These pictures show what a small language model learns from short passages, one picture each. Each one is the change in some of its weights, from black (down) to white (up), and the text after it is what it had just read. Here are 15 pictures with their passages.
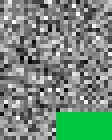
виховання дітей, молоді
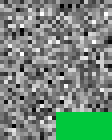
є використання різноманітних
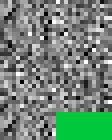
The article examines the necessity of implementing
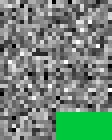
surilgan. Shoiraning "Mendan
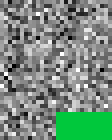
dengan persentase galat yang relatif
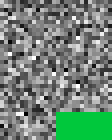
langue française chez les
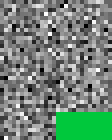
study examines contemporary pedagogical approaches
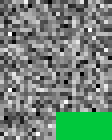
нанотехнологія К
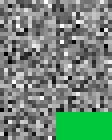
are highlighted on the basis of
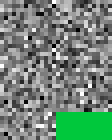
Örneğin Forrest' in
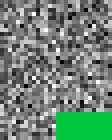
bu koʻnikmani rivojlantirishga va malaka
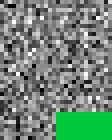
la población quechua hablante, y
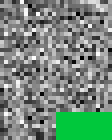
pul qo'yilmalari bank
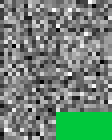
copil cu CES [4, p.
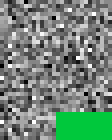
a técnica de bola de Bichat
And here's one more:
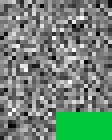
fazerem escolhas e saber onde ir
